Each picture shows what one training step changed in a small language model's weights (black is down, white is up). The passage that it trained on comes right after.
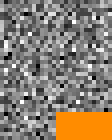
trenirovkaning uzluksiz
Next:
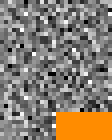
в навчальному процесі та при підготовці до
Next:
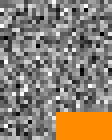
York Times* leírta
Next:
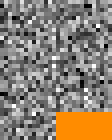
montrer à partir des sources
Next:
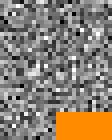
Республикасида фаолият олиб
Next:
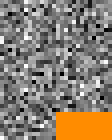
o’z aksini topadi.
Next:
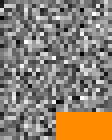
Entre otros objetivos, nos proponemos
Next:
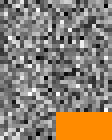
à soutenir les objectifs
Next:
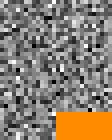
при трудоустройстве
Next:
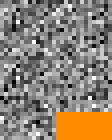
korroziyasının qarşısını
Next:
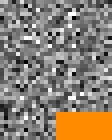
floor muscles strengthening
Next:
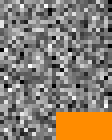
– Ms. [Depon. in:
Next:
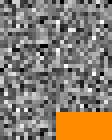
mg/kg (Cu) auf
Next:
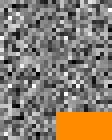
of systems analysis – to consider the
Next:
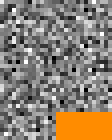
janrınıń tábiyatın
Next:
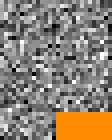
com o passar dos anos, os
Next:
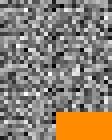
und müssen auswendig
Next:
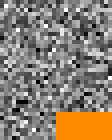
realidades sociales y políticas actuales.
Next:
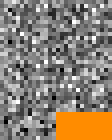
Vivyanne. S. Plantas
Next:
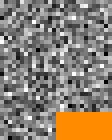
rasio antara stabilitas dan
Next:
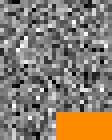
o'zlashtirish darajasi fanni
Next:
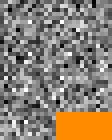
tarqalgan 2FA usullaridan
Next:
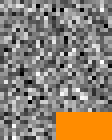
на основі наявних статистичних
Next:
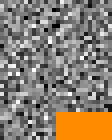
modul pemroses Data pada
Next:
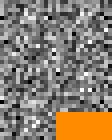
madaniy hayotning o‘zgarishi
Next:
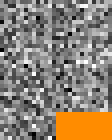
porto de Yantían, na China
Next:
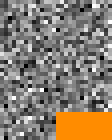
la verticalización como símbolo de
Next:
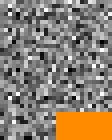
oshdi — 95 million noyob
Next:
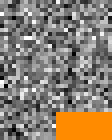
one scan and then after this
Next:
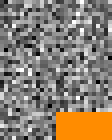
observacionais, possibilitando compreender
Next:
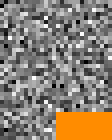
formación matemática de la mayoría de
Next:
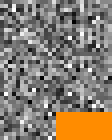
aniqlanadi 2.Dinamik usul
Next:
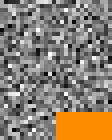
vitro fertilization of human
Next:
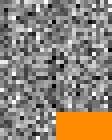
АНАЛИЗ И ОЦЕНКА
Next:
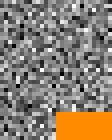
system through electronic
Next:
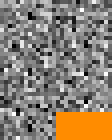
tidak dapat memoderasi pengaruh
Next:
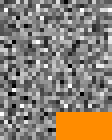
(или структурного подразделения),
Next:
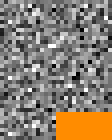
І., Мельник С. І.,
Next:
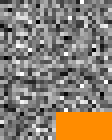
uchun u alohida ne'mat sifatida
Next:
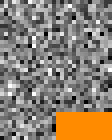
- глубина в м, Q -
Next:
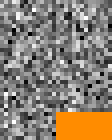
объектов, жилых домов,
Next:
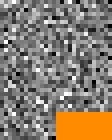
с изм. и доп. от 9
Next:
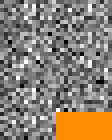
Tanda Bahaya Kehamilan
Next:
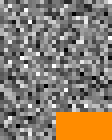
mashqlar ishlab chiqilgan.
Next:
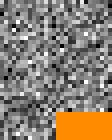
yoki to'q sariq rangli
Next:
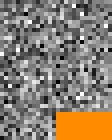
tozalash kiradi. Ushbu
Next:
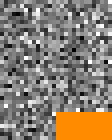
con precisión para que la ciudad
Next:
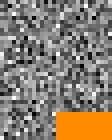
nadziei pisał:
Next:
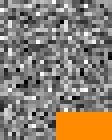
foi documentado. Ainda no ano
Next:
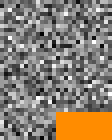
uma leitura atenta revela que a
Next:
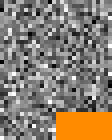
– Киевские епархиальные
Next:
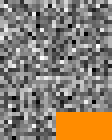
амалга оширишдаги муҳим
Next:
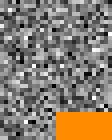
Prezidenti Adminstratsiyasi
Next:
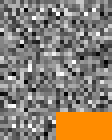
a importância da discussão dessa
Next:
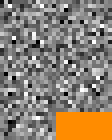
la obra. También hay
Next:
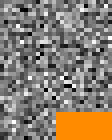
sua cultura. Chegou no Brasil na
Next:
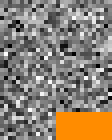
rivojlanishi va taraqqiyoti uchun
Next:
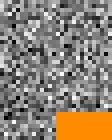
e'tiborning naqadar
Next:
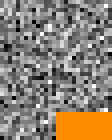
utiliza elementos dos jogos,
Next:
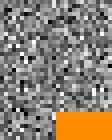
(2014). Bullying Prevalence
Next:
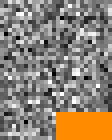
obtained, that is, qualitative
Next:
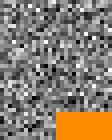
with revolute and prismatic
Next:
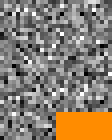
Приуралье и Западной
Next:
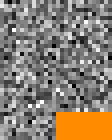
maktablarning nazariy asoslarini
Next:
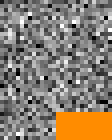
кучайтириш билан бир
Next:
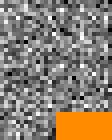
yo‘l bo‘la oladi.
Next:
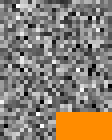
anatomiya, fiziologiya va
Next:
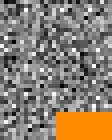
стати фразеологізмом за
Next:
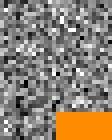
المحسوسة" (27)
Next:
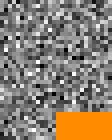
estado nutricional A Síndrome
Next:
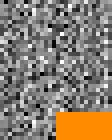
aniqlikka ega ekanligi
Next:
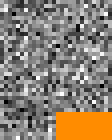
teng bo'lishi shart.
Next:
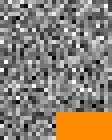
brought to learning processes in
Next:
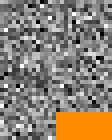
the level of immune defense,
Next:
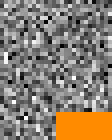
actividades realizadas por nuestro grupo en
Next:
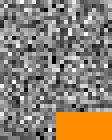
If so, would it be
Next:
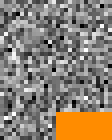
dúvidas e no apoio do
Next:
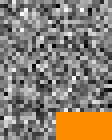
и боль при ходьбе или даже
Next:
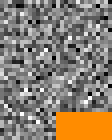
Fisher's exact statistic
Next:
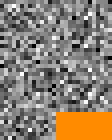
Панорама городских
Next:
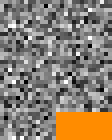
época e dividiu a
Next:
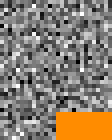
programas hacen mención a *la
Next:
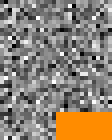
потенціалу на новітні
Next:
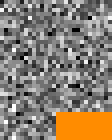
olduğu görülmektedir.
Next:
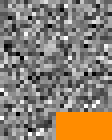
rivojlanishidagi psixologik asoslarini
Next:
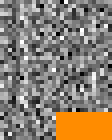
(The theoretical, empirical and
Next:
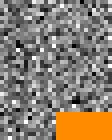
конституційного статусу людини і
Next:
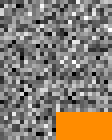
(T ₁) y al finalizar
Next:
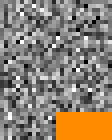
парчового небосвода,
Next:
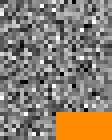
e toda a infraestrutura de uma
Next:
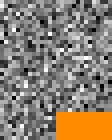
het provisieverbod. In 2014
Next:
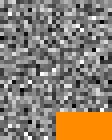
o tema de estudo em livros,
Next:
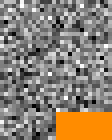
lo stesso teorema poiché,
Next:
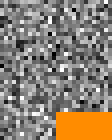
même 75 % de toutes les
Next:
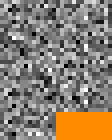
H. M. Aman, E.
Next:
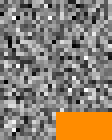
в обычной телефонной
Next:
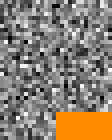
effective than traditional
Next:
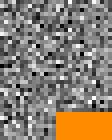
rejalash asosi - Qurilish
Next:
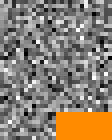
подальшого розвитку галузі
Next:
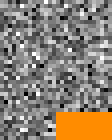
ao Adolescente Trabalhador,
